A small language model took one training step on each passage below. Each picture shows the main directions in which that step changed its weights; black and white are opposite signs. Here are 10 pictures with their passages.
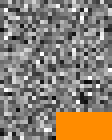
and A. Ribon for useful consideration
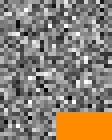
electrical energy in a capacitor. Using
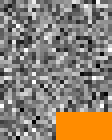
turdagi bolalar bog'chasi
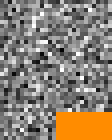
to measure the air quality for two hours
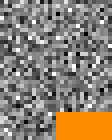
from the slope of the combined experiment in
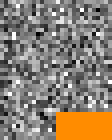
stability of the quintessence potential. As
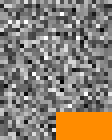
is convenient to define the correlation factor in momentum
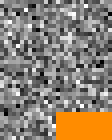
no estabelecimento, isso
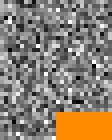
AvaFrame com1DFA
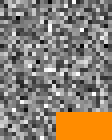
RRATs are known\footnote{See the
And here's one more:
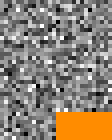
características (Quiroz,
